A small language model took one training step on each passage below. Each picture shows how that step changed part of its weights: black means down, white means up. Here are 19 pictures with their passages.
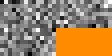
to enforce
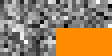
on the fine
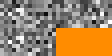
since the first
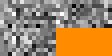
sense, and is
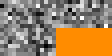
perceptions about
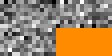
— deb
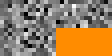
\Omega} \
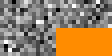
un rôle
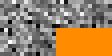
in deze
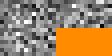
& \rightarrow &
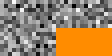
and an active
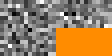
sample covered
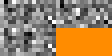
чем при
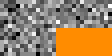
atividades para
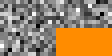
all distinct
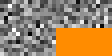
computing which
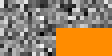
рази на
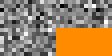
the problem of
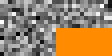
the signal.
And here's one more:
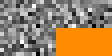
and use a method
